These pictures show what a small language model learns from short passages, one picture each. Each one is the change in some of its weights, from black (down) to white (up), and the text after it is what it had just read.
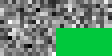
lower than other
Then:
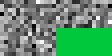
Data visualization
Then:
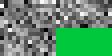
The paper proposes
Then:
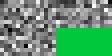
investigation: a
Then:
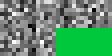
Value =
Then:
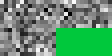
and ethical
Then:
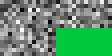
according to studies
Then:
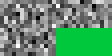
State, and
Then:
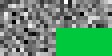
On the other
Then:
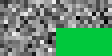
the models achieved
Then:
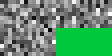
large increase in the
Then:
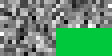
minimum value
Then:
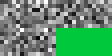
into under the
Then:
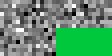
given enough
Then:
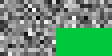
suggested that
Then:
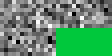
of information technology,
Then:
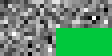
the learning environment as
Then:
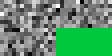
Therefore, the
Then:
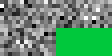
However, a
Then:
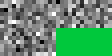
close to the
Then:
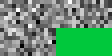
clearance was
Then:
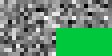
national icons
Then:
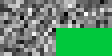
demands it
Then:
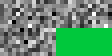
of South
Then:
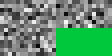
Testing these
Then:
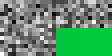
all children.
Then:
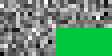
between the results
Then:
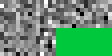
between AI
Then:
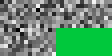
caused by the
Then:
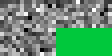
When two
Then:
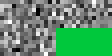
looked into
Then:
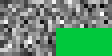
the research papers
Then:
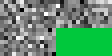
The next most
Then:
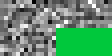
done. In
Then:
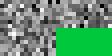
seen that the
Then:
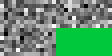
student in a
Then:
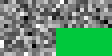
to obtain 20%
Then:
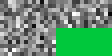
often activated in
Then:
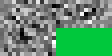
groups such as
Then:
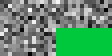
their career development
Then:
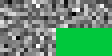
a nation.
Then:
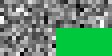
female and
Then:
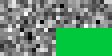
is obtained in the
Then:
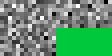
prompt so that
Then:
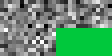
and 5point
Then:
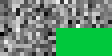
integral solutions
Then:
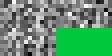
that stands in
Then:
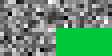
RA has
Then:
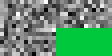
In both, the
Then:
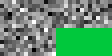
u/s has
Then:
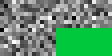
chosen in
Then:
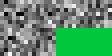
decisions can
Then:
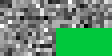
scale. It
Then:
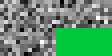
4: The output
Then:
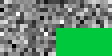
the survey
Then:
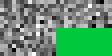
in the tax
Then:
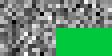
y to his
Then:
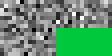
Any text
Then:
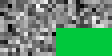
and J.
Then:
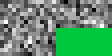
the research and
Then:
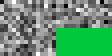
was to study the
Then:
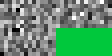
way, the
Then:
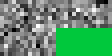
to find the
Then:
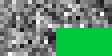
of professional activities
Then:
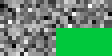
motivated in
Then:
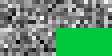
term is
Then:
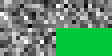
converting paper
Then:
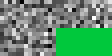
a customer
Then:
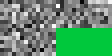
The input
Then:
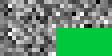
other types are
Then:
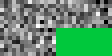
in an improvement
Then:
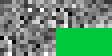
it can be
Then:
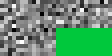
study chest
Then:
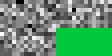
factor method.
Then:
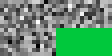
names such
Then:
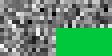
be compensated
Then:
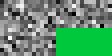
all investigated
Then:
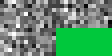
conducted on different
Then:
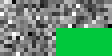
centres around
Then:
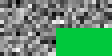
participation of the
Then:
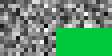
measures the
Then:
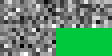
in turn will
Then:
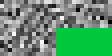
mediating model
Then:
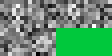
results for mean
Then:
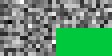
significant impact on
